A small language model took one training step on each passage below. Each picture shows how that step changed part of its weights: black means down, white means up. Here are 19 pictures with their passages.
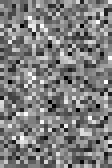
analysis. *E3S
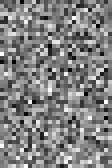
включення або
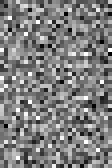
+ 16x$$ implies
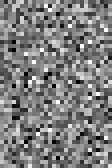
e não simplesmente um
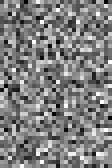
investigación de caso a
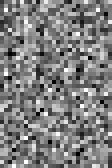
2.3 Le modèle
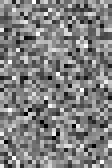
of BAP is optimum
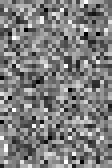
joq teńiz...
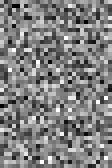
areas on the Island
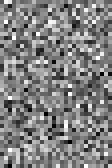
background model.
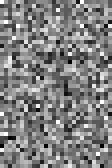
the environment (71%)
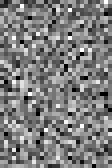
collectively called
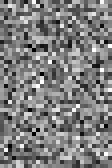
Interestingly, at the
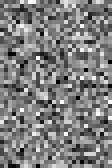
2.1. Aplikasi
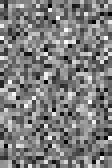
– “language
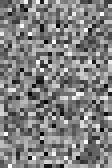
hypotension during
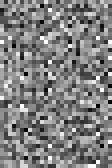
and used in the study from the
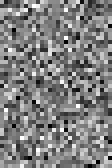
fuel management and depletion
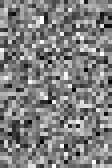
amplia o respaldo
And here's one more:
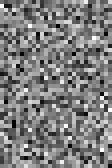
agreed that life on
